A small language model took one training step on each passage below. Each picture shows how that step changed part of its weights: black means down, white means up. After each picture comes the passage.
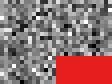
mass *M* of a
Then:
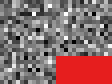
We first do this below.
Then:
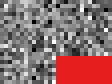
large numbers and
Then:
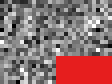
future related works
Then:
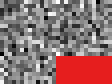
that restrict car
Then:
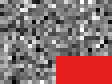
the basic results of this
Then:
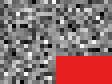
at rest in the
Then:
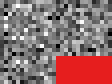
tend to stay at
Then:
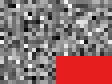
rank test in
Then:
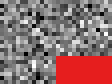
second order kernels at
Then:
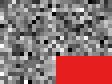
is enigmatic. The
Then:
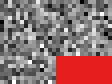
by Westminster
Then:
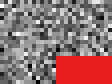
extended Liu
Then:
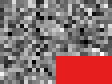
The second school of
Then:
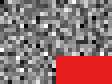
\times M}$, as shown
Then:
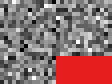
index $\Gamma =
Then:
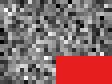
this section, we take
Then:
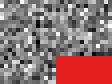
publisher by
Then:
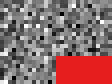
to the press only a
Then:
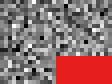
methodological choice,
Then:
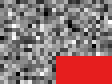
of the draft
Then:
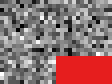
for values of c in the
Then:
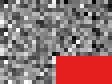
Image (b)
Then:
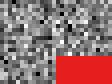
(ATC) and
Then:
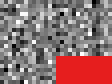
regarded fixed)
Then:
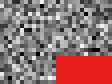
In the chiral
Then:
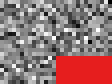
started in the recent
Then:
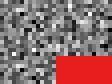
third of the
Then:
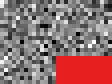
IAAN remains
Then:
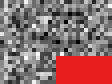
states, they can be
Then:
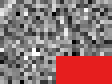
in its galactic
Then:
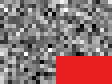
may hardly expect
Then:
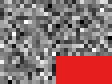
y-axis, and
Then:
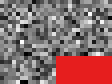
thick. Small
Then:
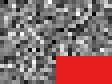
a two-dimensional
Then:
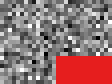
of 20 amino
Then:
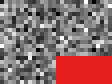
In addition, the other
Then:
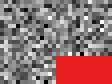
bigger sample size
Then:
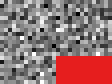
study prevalence of
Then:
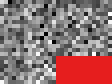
PoIs have
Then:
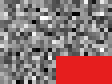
intubation, according
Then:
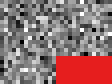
components are explained
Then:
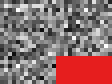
questions. Are
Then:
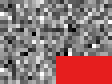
segmentation model is
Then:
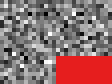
One also defines the
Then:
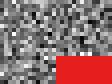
economy relative
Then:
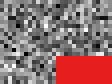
complex tasks like
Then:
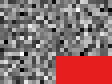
trade-off between
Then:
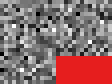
move is strong or very
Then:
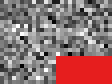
For crowds, how
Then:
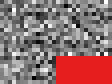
best approximates the
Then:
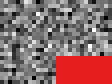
angle, see
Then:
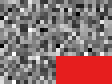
cover storage and
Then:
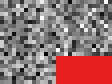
valuation of soil
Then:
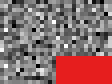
of the VNF
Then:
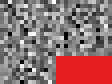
modelling demands the
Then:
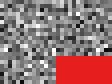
and societal
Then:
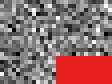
The ratio of the
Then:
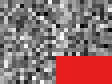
lower jaw and left
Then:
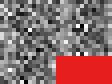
their order and any other
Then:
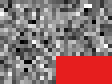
power allocation algorithm
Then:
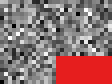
were selected by us from
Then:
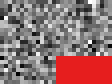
statistically meaningful
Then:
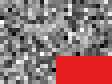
his passionate
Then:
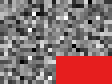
Thus, the proposed
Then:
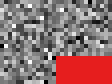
prepared the star
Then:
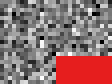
Then, by setting
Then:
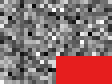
problems than regular
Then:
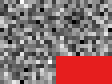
calculation simply
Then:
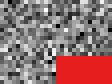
and wikis,
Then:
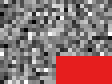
health, food
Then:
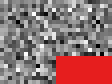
flux from the observed
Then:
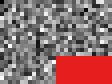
\grad \times
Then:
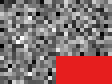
TTAB as the
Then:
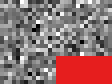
beautiful patterns
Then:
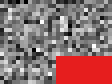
reionization and particle
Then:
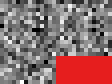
the authors have all
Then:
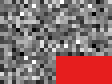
for SU(N)
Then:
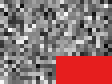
also see that the performance with
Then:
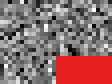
similarities are
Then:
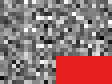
and improved clinical
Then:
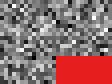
paper recorder in
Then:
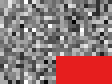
policies is not
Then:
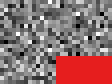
used to reduce the
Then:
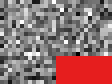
were equal for the two
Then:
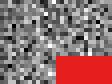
in fostering
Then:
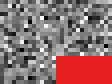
clearly adhered
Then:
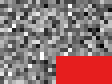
Essence of network is
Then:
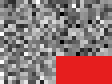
to be importance to
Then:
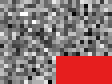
any inhabitant
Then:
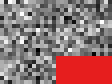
chosen so that
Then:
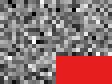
The number of atoms
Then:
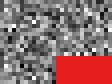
between imagery and
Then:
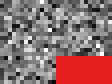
tank by a
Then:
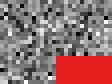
significantly associated with
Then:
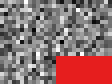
the scores obtained from
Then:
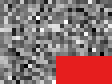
sample of 07
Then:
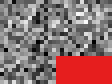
(2). Patients
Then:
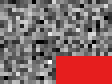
(CTRL). The
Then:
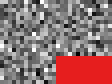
The break for
